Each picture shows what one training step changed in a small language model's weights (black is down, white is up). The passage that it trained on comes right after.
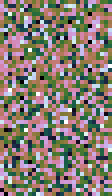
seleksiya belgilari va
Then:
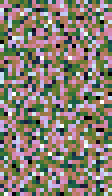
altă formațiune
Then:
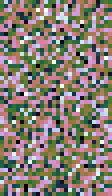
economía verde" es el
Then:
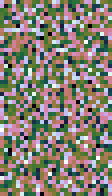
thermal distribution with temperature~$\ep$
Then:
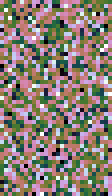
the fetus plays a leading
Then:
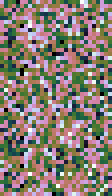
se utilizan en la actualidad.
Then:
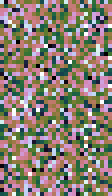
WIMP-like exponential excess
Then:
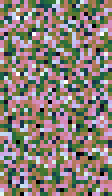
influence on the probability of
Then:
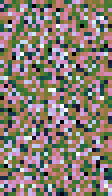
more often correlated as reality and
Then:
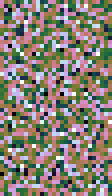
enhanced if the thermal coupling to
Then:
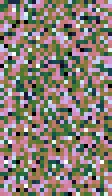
Annotatsiya: Mazkur
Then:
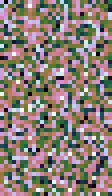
model provides insight into the
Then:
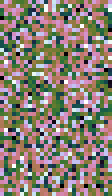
berilgani bilan bugungi
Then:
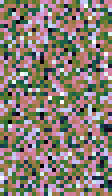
scritta: al momento della
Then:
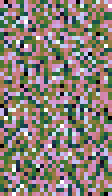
operating out-of-equilibrium
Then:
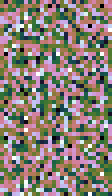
simple algorithm will be useful for many
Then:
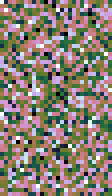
antichiral to yield a
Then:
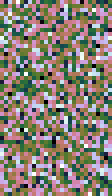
polarization state afterwards as it will
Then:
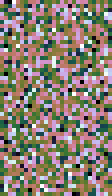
boyligiga aylantiradi.
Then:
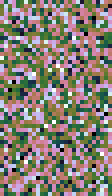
at the receiver side.
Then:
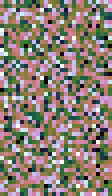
of diffusive fluctuations in the charge
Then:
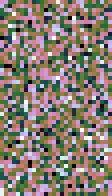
началась и это не
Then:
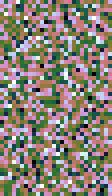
since we are dealing here with the
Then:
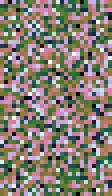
de Janeiro, entre os anos
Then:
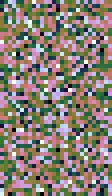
EU} % -- between one another
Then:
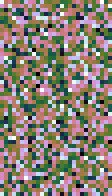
ma‘lumotlarni baholash
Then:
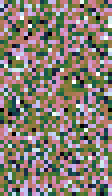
припущення, що
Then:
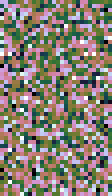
value. Under these conditions, the
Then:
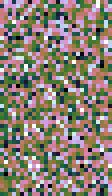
lo simbolizado.”*
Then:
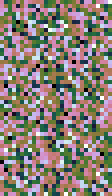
the Rb salt is closer to
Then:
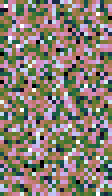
introducing two distinct
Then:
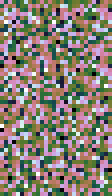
of the distillation methods is as
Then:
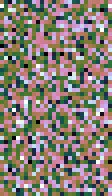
произносит в Осло
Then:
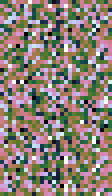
in nature; it deals with the
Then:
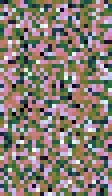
} } % The paper headers
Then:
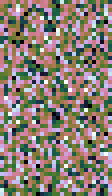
L, Seale A.
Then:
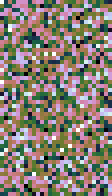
negatywnie, jest
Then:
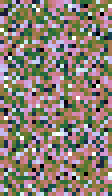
specifically in curating the
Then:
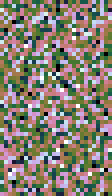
a given setup. A possibility to
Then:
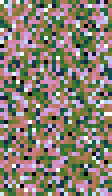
les processus cognitifs
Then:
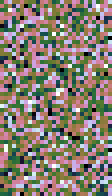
el Atlas de Distribución de
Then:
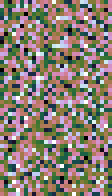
$\hgmn$, is an
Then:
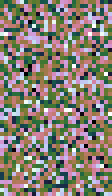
tarihli Belediye
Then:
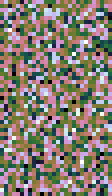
Estaduais - 01
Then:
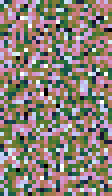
ao tempo real de processamento nos
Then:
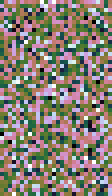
unga qaratilgan,
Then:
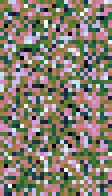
que não vivemos propriamente
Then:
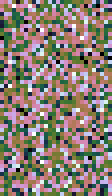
causando um impacto em nível
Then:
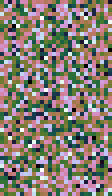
Hollweck, R.,
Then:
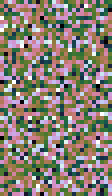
light curve template.}
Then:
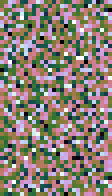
از یک روز
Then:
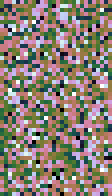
objetivo procurando el
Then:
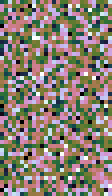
ve karma öğrenme
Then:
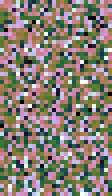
часток у загальній
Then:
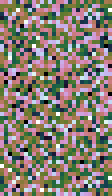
differenza che aveva la sua
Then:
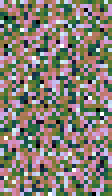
contribution from the mass renormalisation
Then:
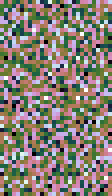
oriented from the Sun to the
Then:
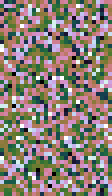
eigenstate, possibly
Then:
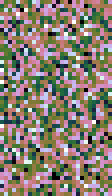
de trazer benefícios
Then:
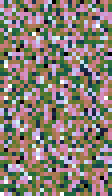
of $\alpha$, namely significant
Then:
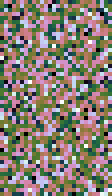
que los exiliados tienen
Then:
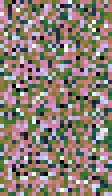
in the limit of very large probe
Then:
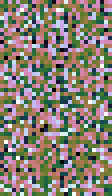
is the field parity with respect to the
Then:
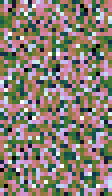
mencit. Penelitian yang
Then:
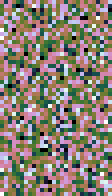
diffusion, provided that the most
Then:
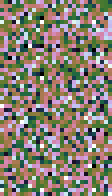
Physics Department, City
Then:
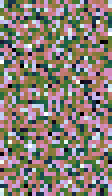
University of Southampton,
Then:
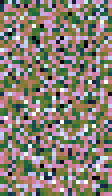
the locations and mechanisms of particle
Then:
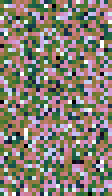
отраслей национальной
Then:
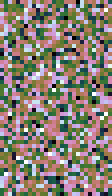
begin with a set of flux vectors
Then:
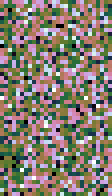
en Rio Piracaná
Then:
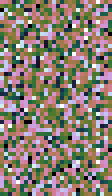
\textit{shift} vector. We
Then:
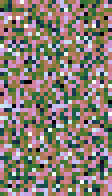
Shute and S. Hurley
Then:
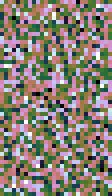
of intermediate bases which those
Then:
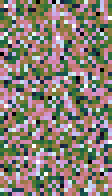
reducing the MCS and
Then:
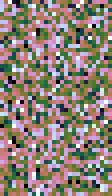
this method works relatively well for most
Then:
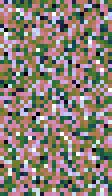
to move out with her
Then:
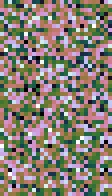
computational setup for this case is presented
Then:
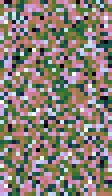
Again, they were allowed to
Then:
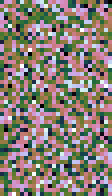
metodlarini oʻrgatish.
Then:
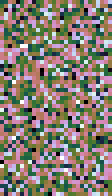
zarur. Asosiy qism
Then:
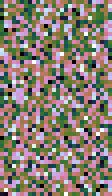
XX asr boshlarida
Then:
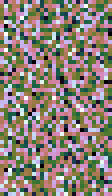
figure is that bins below the lower
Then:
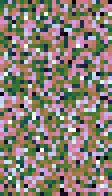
trends with very minor variations
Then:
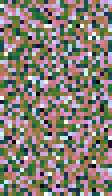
Department of Physics and
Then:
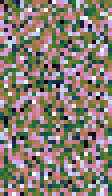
& Podvršič,
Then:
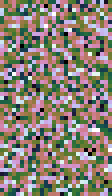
parameter space where new physics lies
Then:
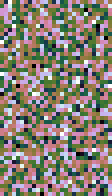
based on new multiwavelength observations,
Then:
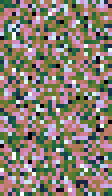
real impedances reaching higher than
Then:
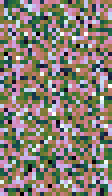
*task orientation*,
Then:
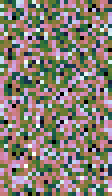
Deutsch, G. K.
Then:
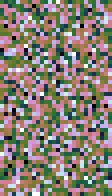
and physiological profiles in
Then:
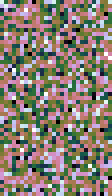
chiqib, biz ushbu
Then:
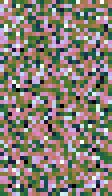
range of some projection operator
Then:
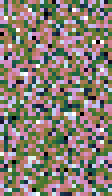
de l'amour fondent dans
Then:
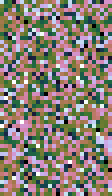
Do Autor Consulta
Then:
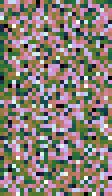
the diagonal matrix elements, as compared
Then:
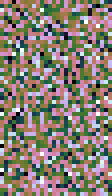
apresentaram cobertura
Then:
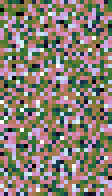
factor was used. Such a model is
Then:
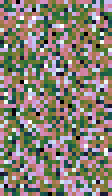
fazia as esculturas.
